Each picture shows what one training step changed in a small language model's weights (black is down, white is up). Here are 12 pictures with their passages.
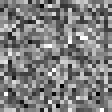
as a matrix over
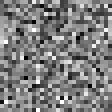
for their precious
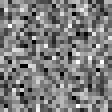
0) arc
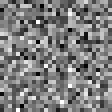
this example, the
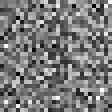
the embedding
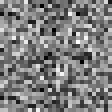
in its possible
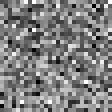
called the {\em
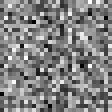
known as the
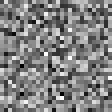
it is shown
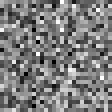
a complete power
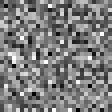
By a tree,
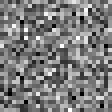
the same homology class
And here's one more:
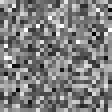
call the equivalence
